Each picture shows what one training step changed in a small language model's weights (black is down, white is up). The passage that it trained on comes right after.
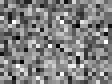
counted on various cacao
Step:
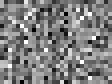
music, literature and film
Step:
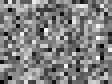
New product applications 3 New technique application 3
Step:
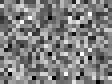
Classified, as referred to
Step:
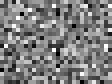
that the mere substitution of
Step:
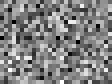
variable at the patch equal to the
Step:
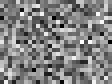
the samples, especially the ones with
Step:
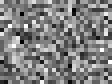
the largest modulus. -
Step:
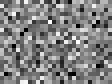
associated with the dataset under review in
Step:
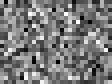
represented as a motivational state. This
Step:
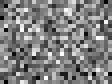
an effective method of instruction for students
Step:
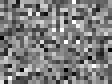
pre-prosthetic functional outcomes
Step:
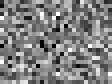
appendectomy provides a lot
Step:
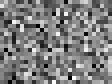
obtain the audio's textual
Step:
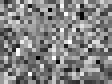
face due to ethnic diversity,
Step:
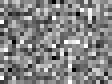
starch accumulation in tubers
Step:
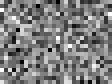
because it provides convenience to the
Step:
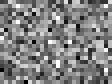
becoming transactional rather than
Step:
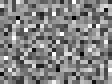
information needed to be sent to the
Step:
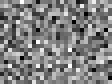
Sl. no. Sample
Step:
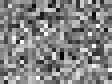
Disease reactions were judged
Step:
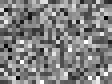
Alliance on Instagram
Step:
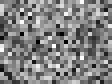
a few have been industrially implemented
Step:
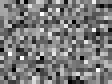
played up to three times.
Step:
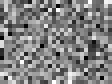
The court may add and
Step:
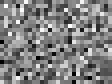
determined using a Universal
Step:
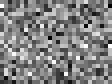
fact of believing in a
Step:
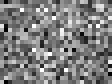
review process for code and data associated to
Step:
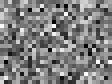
this study are as follows: -
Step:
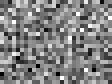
value for copper is
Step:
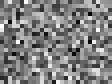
is detailed in Section III.
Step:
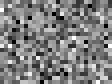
their academic performance. Engaging in
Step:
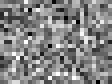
to do other than kiss them back
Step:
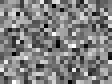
was conducted in the absence of any
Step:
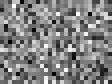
let $\theta \circ
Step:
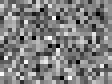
Background: Severe
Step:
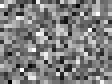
pre-designed template
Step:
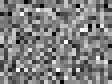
the actuators based on the
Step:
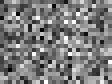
of EDM with an
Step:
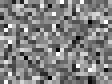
key basic infrastructures. That
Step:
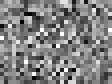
MOA. Therefore, font
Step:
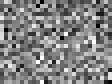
and examined how these perceptions
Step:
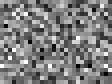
review: 2 approved]
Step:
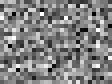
smart cities [25], which
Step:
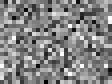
the way teachers handle their students,
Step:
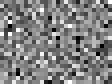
leads to the assertion that
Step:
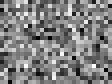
the use of birth control
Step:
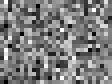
et al. Br J Ind
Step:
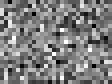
wrote the protocol and the
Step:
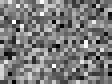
that is comfortable for
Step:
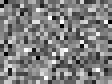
supervision, validation, and
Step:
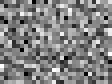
incorporated into the main stream of
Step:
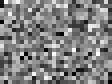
abscisic acid)
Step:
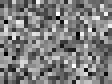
out the meaning conveyed through the
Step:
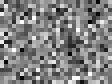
LC-PDA method for detection
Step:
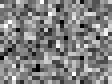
Cavallaro, N.
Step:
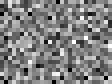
implemented in Python. A
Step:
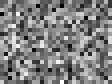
topological analysis of DAAs
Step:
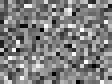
of the well for long-term operation
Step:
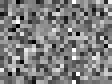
odds ratio in
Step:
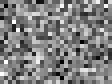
xenobiotics in young
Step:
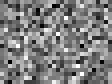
place of residence, because in
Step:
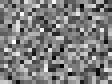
enhanced with the concentration of Ni
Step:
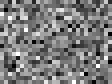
an investigation of the performance and analysis
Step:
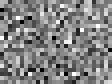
declaration from the current employer
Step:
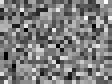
one farm was recorded. This may have
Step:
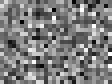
- unlike syntactical
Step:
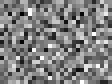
by carbo-chlorination
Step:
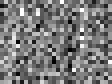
the client's skin
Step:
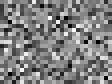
it even more important to develop technologies that
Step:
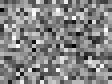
on each hull were maintained equal
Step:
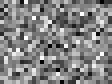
COVID-19 infection at
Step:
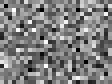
market competition, rising
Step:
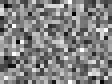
is environment friendly. The
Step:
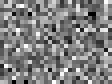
meaningless in the eyes of
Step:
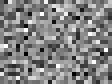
with traditional place-based classroom methods.
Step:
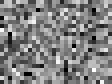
signs of impending TMA.
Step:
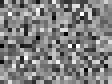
exit [10]. In these
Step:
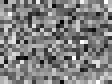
the resistance of these panels to
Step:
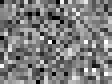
ishtiroki. Introduction
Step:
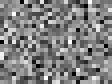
derived from simple hydrazine
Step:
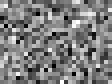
of features may occur due to low
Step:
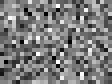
clean and fresh
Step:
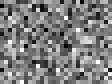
material, it led to a low
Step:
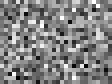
mass collection of anthers consists of
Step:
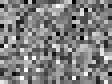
neighboring countries or countries with
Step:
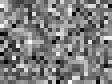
on the quantity of active
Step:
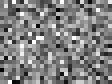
productivity and employment generation were
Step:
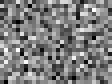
*Assessment &
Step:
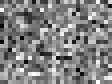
was responsible for manuscript
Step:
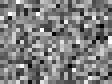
for the upcoming generations.
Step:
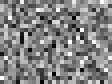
spatial binning algorithm. The environment is
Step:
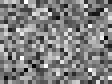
Of course, I was very
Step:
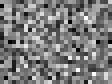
list of SDK functions in AIOS
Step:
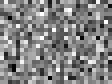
by the teacher. One of the most
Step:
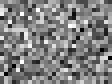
ink, appearing to read
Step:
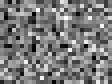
drugs Bioactive Compounds
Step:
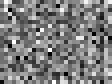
designed and implemented parallel algorithms that
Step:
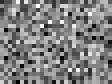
to provide comprehensive information about the
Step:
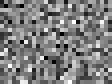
evidence-based policy, unless the
